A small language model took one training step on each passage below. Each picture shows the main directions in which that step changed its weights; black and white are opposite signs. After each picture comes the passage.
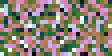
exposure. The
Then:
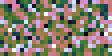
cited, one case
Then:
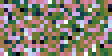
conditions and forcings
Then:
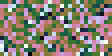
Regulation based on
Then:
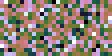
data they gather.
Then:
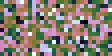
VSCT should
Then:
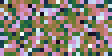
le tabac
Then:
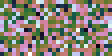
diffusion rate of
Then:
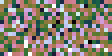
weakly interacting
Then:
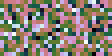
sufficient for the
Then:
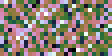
well-suited to
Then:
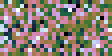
in the tastes
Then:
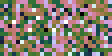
experience of carers
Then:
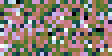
are studied in the
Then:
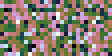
was repeated between
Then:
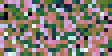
responsibilities P5
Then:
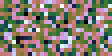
of leaves and
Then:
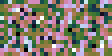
In this paper, we
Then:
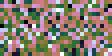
derivative actually
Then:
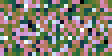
equal to zero since
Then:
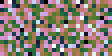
read these to the
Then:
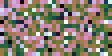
models by artificially
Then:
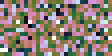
which are Pulse
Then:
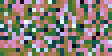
axial velocity relative to
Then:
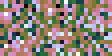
a circulação
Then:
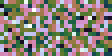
to characterize flow
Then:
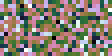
VASCO DE
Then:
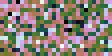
that second language education and
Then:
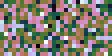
unification scale is
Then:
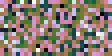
si aggira
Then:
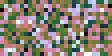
with the phonons
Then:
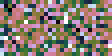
decide which of them
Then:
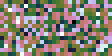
D. Resonance
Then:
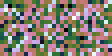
a member of the
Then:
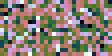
district were
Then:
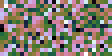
artery and
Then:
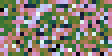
be expected from this
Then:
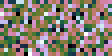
are mapped to
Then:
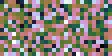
algorithms, such as
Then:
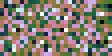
the "dance"
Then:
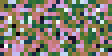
of the organization?
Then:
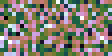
4 mm no
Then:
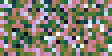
that in itself may
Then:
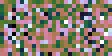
gaining insights into
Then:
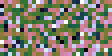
decreasing effective impurity
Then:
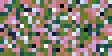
alta performance sem
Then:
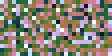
max}^2$ given
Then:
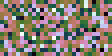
& GMT &
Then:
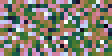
energy and just like
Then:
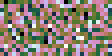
the extent of the
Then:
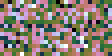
the occurrence of
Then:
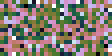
el académico
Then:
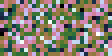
Maman biy
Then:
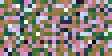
make to produce a
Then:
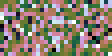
is an endemic species
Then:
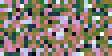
birinchi tur
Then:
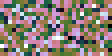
work. The paper
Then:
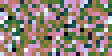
profiles recorded
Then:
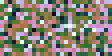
promote the
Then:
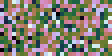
measures diversity relative
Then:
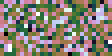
of Injuries
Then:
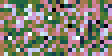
the HWGs
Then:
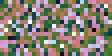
such technology can be
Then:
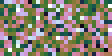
into triangular or
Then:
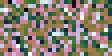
environment to ensure communication between
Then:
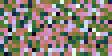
умов такого
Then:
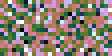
radiação solar
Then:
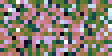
more and more attention
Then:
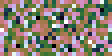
example chain of length
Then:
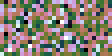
of refresher and
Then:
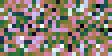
va ko‘plab
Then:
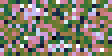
тобто в
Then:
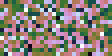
analisis yang
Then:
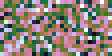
with silica,
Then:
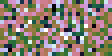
and Eck,
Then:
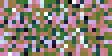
screening of
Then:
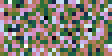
the environment supports
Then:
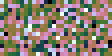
low densities particles
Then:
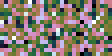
region $x >
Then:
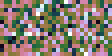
the major feedback
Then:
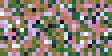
rise to a
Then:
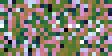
in the finite element method
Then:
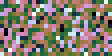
hasil uji
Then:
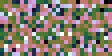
a solid ion
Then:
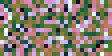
abiertas a
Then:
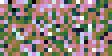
or the Human factor
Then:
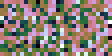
- 4) absence
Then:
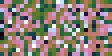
their absence of
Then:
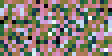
Una ingesta
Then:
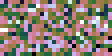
For review comments,
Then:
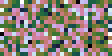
the diameter of
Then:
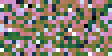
respectively, and for the
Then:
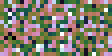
performance improvements and
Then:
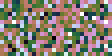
pregunta y
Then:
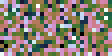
seems to be more
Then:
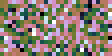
далее в
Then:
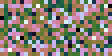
data pertama
